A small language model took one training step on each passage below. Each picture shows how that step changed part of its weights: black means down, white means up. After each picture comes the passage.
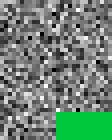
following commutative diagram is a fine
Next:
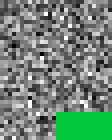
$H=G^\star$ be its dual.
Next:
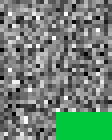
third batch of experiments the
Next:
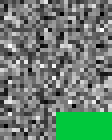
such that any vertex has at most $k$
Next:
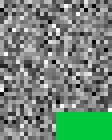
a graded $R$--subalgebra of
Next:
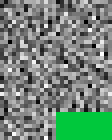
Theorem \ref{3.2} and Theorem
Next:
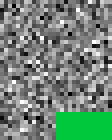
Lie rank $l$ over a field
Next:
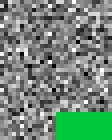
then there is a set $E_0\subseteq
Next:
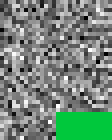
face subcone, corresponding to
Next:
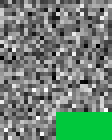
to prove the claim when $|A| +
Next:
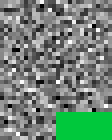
as the antirun contains $n-1
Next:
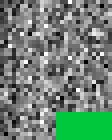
two-person zero-sum chess-like
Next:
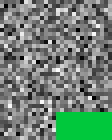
if $B$ is an invertible matrix,
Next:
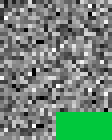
there are arbitrarily large good
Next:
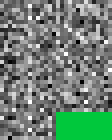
on the open subset of the upper half-space
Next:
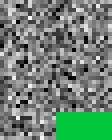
order of spline $d$ and the order of the
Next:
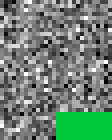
us note that, although one can not
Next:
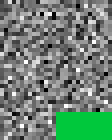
for all $n,k,\ell \geq 0$,
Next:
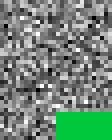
One checks that $u_s =
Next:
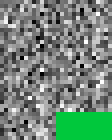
branch so that \[ \log
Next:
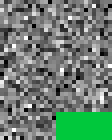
expected one. This driver reaction is
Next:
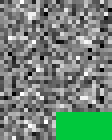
of Mathematical Sciences,
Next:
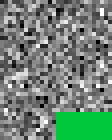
$\mathbb{F}$-vector space for all $p
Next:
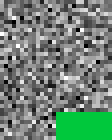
\Com. $$ Please note that we
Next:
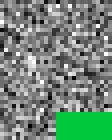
the supposedly constant fluctuating component
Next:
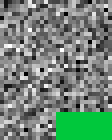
since $x \neq 0$, and in this case,
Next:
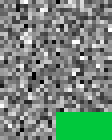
Zeta Function}, (Clarendon
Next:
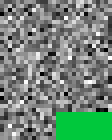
+ D (E[\xi]\otimes \mathbf w),
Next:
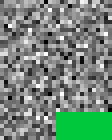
Suppose, $\boldsymbol{U} \And
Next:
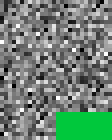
such a way that the construction satisfies the conditions of Section
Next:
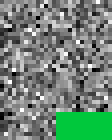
rates $\mu_i$ were provided by
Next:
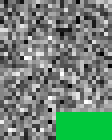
iterations\cf. Thus,
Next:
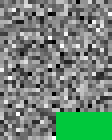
In the same way there exists an unique (up to a
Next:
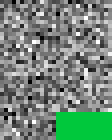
< b\leq c.$ Consider the four
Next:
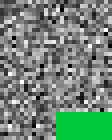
$\Ga_p$ be the discrete group
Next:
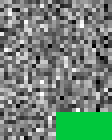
in the form of vectors $(1, -1)$,
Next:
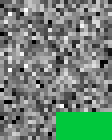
give appropriate lower bound for
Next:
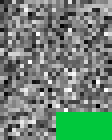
much better probability estimate. To
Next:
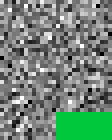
Specifically, by leveraging a
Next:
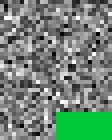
that, for contradiction, there exists $t^+
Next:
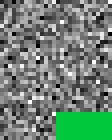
only on $B$. This can be seen as
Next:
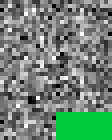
sent in the network only between direct
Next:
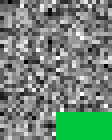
$7$ disjoint crossings between
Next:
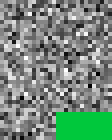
Thus G\"{o}del results are examples of
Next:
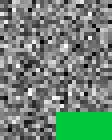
adherence to the semantic rules
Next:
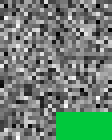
cover $X$. Now it is immediate
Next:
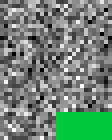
of IJT algorithm under certain a
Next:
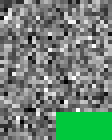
shows that while the most common
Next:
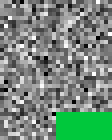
a_k \leq 0.$$ Further, we define
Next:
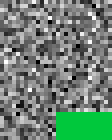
to be the cornerstone of further
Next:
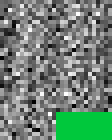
given in the region of interest, taking
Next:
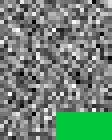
this case. The problem we address is
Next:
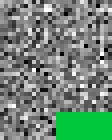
\begin{proof} By section $2$
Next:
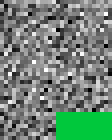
in increasing order. In this case, the
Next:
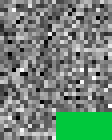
degree of $x$, and from the negative degree
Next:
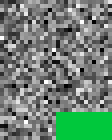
small differences in terms of sizing. Two
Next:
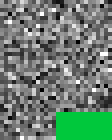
we find that the right triangle with
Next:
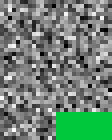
prediction model are used for the robust
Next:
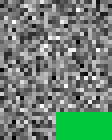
\sin(nx) \} $ is bounded,
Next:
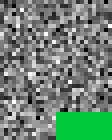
spaces) we have a morphism from
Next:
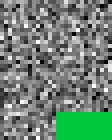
polygon $\Delta$ is tangent
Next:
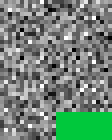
Section \ref{S: Pf of
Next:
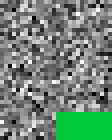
L. Donoho, ``Compressed
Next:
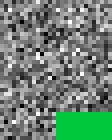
required to be orthogonal. This
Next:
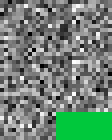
estimations from these three schemes converge to the
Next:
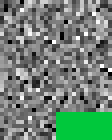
satisfied: \begin{enumerate} \item
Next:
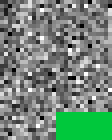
locally compact rooted real trees
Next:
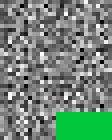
ни одним
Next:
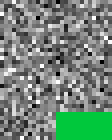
integrate both the Fokker-Planck
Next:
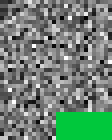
$\mathcal{R}$ and $\mathcal{E}$ as
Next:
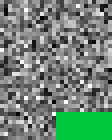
find however that on this principal
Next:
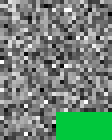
on the Law of Large Numbers for
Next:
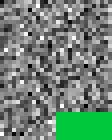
a local solve is performed to
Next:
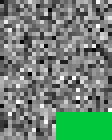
$z=0$. This is a contradiction since
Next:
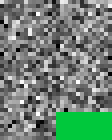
weight of $\frak s^*$ with the
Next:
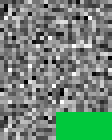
contain a connected component of $K_{\Gamma}$,
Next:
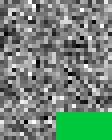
the class $H(G; M)$ without
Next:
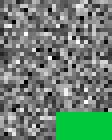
section, we prove that the boundness of the
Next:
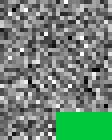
explosive setting, where our main result
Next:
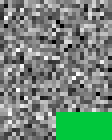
minimum}, JOURNAL =
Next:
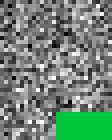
the closest member in this family to
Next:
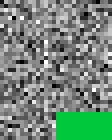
\leq i \leq n\}$. Let $C <
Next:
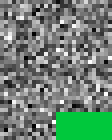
the second order. Such a statement of
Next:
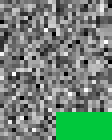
by the one-homogeneity of $\bf
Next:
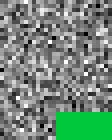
of first order oracle of Gk} that
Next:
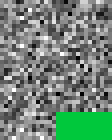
measurable, a.e. positive function
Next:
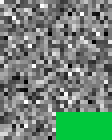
variables $\phi^{\text{Hybrid}}
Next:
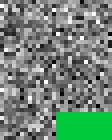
the Research Institute for
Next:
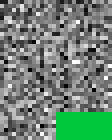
is {\em reducible}. This approach appears
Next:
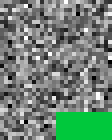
$T(A)$ agit sur
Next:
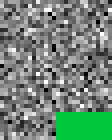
\end{lemma} \begin{proof} We consider
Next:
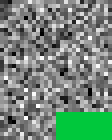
difference for the understanding of
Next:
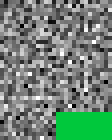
} \caption{Trajectories of
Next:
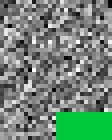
each $x\in S$,there is a
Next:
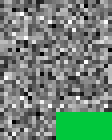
recall the Green--Konyagin
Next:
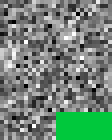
x)$. This type of ergodic sums
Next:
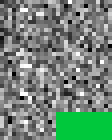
the existence-uniqueness
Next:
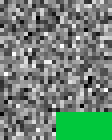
those lemmas and the scope of this
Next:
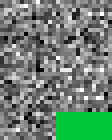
$\xi$-$\tau$ integral, it suffices
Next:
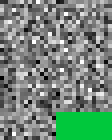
Curves and Symplectic
